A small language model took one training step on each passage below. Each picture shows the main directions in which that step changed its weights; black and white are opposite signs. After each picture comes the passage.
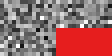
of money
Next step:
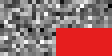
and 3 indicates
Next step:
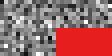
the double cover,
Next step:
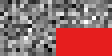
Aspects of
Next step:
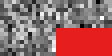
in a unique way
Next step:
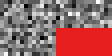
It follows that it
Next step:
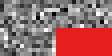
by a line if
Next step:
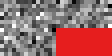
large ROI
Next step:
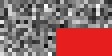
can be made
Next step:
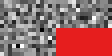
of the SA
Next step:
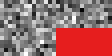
and no external
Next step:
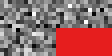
utilized to
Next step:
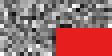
must be bounded from
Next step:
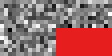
might be a
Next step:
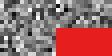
to it by taking
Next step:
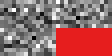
each $n$
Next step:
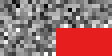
is a species found
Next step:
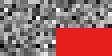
Algorithm A
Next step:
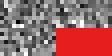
works + in
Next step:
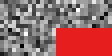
of interest The author
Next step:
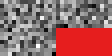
of c-map
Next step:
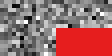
seeing 3D
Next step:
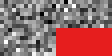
these products are
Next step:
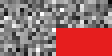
significance relationship
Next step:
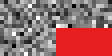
genomic data
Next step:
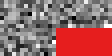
build environmental
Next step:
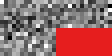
the claimed inequality
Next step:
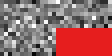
{d \over
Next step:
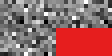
$\alpha$ so
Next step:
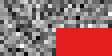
in the mixed
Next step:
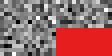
These previous findings
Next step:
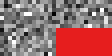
reference to
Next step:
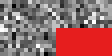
SD algorithm,
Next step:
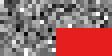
an area about
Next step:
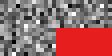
mock theta
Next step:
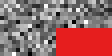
was inside the
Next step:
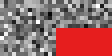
zeros of
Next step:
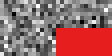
in S >
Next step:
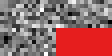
constructs that are
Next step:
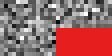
prepared by
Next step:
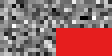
EV positioning
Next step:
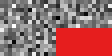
continued up to
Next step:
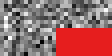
with holonomy
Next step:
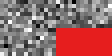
be the unitary
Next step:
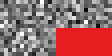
of substituted
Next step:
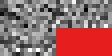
tip of
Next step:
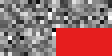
defined an algebra of
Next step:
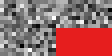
X$ by
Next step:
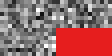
not empty.}
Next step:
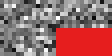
along with a few
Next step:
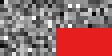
the time required to
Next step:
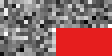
types $\exists
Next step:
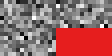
representations in
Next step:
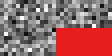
system. The
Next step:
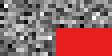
working with
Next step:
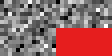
hands the
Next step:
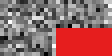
be a bounded
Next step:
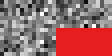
our knowledge, no
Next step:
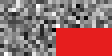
let $X$
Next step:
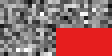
still independent. This
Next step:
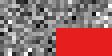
be constructed
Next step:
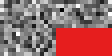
a part of
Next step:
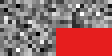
whereas in the
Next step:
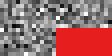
report that
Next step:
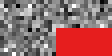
arts and
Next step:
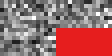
those who require
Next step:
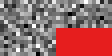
times and removing
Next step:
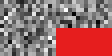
space of continuous
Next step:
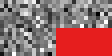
output variable for
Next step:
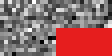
all references
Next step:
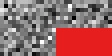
m \notag \\
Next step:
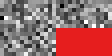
lower limbs,
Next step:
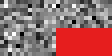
optical flow
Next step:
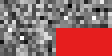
of the numbers with
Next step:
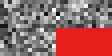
security, respectively,
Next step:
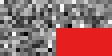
the closure of
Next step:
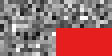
this aspect has
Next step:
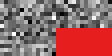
connecting two
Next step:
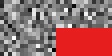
to carry all
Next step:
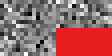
thing except
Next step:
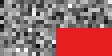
embeddings to
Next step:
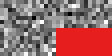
mats have been
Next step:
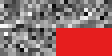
serious public
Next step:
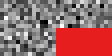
functionality of the
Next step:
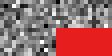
the fifth
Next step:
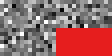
If required,
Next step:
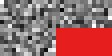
the work of
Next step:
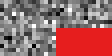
We find that the
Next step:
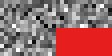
shaped the
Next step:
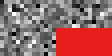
war in
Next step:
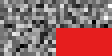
found in 14 of
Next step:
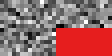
evolve into
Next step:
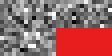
$\Psi$ is
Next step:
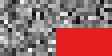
to be a major
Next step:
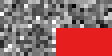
To show its main
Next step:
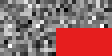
under moderate
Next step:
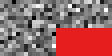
were embedded with
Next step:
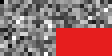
the following expression,
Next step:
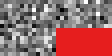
has been done when
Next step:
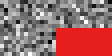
level surfaces of
